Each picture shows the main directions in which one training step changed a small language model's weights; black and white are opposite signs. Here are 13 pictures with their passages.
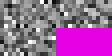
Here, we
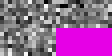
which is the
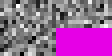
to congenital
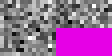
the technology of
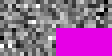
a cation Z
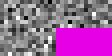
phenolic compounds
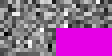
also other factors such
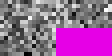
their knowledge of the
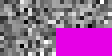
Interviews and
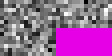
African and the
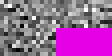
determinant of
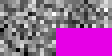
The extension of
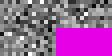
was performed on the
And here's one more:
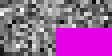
group (G)
